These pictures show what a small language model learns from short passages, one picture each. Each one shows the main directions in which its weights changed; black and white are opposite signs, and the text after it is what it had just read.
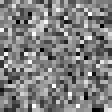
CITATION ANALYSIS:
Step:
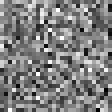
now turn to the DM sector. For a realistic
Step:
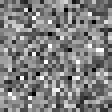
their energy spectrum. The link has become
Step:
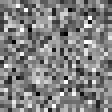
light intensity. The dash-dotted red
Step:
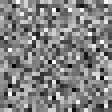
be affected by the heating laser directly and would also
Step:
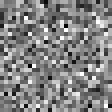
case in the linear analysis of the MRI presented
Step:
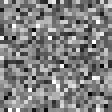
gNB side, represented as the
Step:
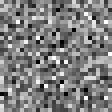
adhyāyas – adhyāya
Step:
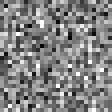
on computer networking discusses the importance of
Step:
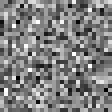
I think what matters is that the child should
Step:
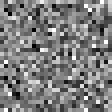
to the Ides, the days consecrated
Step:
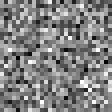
In such cases, ChatGPT sometimes
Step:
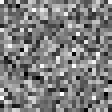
– Authentication for user and
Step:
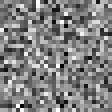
polynomial or RBF kernels as the
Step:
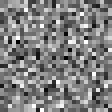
presence of visual illusions. It is crucial
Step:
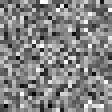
Figure 9 shows the oxygen permeability data of
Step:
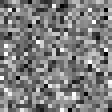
\int_0^t d \tau
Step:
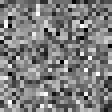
the mode $A$ is in a mixed
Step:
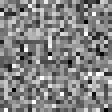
After absorption of the laser pulse energy, the target
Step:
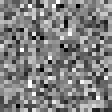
However, further studies are needed to establish standardized
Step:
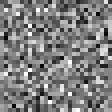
studied by method describes earlier¹⁰. The
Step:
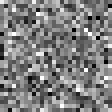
opens new avenues for more
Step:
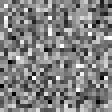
\omega $ is a serious problem within the
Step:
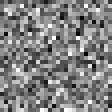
to lower costs, length of stay,
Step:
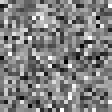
therapeutic chatbots;
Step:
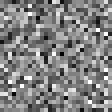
Also at State Key Laboratory of Nuclear Physics
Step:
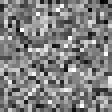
In the popular dimension, the mean scores of female
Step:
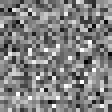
stages of this work. The work of
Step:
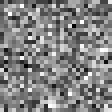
to establish relationship among NIRF,
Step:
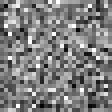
important pollutant having a serious impact on
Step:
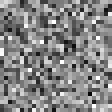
concluded that 73.5% women were
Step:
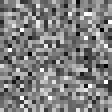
productivity. Most indices were improved with EOM
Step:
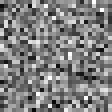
bandwidth value drops considerably. It is evident
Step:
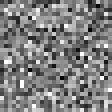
to April. To construct predictors with
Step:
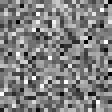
The leaf extract exhibited a powerful
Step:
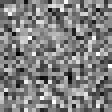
and also recommend that national standards are to be set
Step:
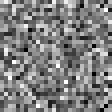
remove the effect of frequency-dependent
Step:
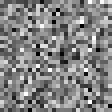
by a fiber tip. Then, the
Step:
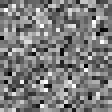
for any quantum measurement which means independence from
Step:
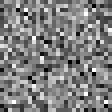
hard electron spectra are incompatible with the
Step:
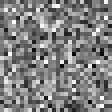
that communicate with each other using the
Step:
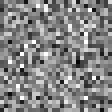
concentration in pond effluent, (mg
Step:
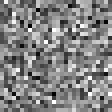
training. Subjectively, a
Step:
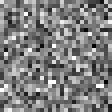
cannot be reproduced within this SOPT treatment
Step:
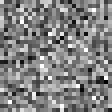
brief is to assess the impact and influence of the
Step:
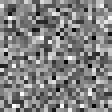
and the mixture allowed to stand for sometime,
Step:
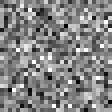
\mu m/s}$. Note the strong
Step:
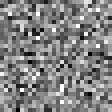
of the Higgs boson, \Mh,
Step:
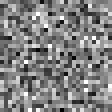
the reference on average by ~ 4.0
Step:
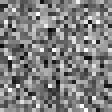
the aqueous extract of the root were found
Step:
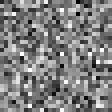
whose label must be predicted (e.g.
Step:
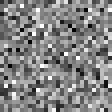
to $L$. Second, whereas PAM
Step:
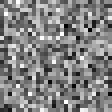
Differential diagnosis should be with
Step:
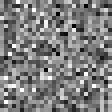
follow-up assessments, questionnaire and interview
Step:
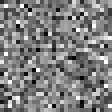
ambiguity can often be resolved with
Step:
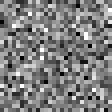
rule since the inception of the rule. The
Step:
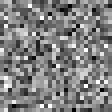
of \gls{abb} operation measured
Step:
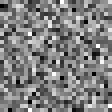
unfavorable. Nonetheless,
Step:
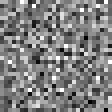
central dodecahedron, translating
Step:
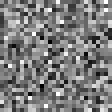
placed at different geometries, for example through parallel
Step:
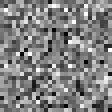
forts of various categories. There was a constant
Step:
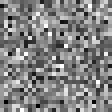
the LAMMPS package for all required
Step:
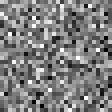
Normandie, while being the partners
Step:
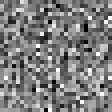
initial misconceptions. These findings highlight that
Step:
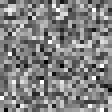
of the review, a scope of the present research
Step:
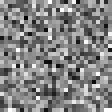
emitted below 912\AA\
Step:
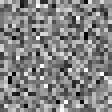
lower band edges passes from an inverse square root
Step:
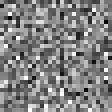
and Medicine, Wolaita
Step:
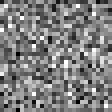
which is usually overlain by acidic
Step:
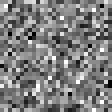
via humans \cite{HERRO}.
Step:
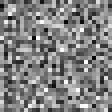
and the imbecile, their
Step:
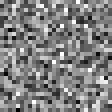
key assumptions of the human capital theory by
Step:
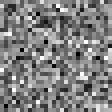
a token. In order to make the
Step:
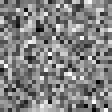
applicable to humans it is necessary to conduct
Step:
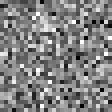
the correlations between different parts of the input data and
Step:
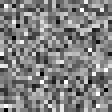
long strings for database, so that the program
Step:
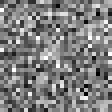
replies sent to them even if they had
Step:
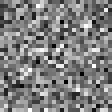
So when reading literature became more complicated for
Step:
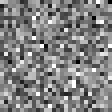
all the declared indicators. One interim report
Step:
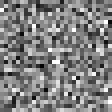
input ports were listed as shown in the following
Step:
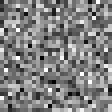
pressure to 21 bar shifts the ZDW further
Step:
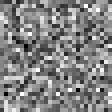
reason, linear fits of the movement of the
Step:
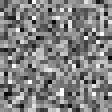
C-O-C of ethers,
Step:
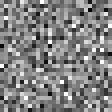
our samples have been evaporated under an
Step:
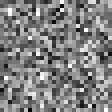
of the theoretical intensity patterns from the simulated ones are
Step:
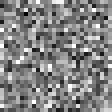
harming stability, but with detrimental effects
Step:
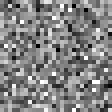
table \ref{tab:1}. For all
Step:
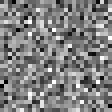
0, & \text{otherwise},
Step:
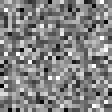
used for diagnosis magnetic resonance imaging studies,⁵
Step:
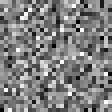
method does not. \section{Observed
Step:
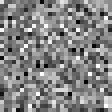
the number of teams \begin{equation}
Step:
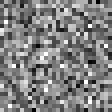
this type are of course fraught with
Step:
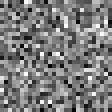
introduce type encodings along with position encodings.
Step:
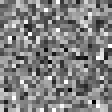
value of TZ4. Nevertheless, the
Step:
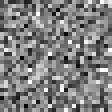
towards the development of new project proposals.
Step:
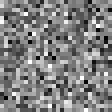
creation platforms, virtual interview simulations, and
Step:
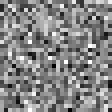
a complex homogeneous medium and a reconstructed dispersion diagram
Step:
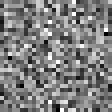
engineering and computer science as well; see
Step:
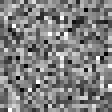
cashier, or they could not find
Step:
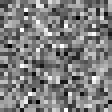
mechanical and viscoelastic properties of natural
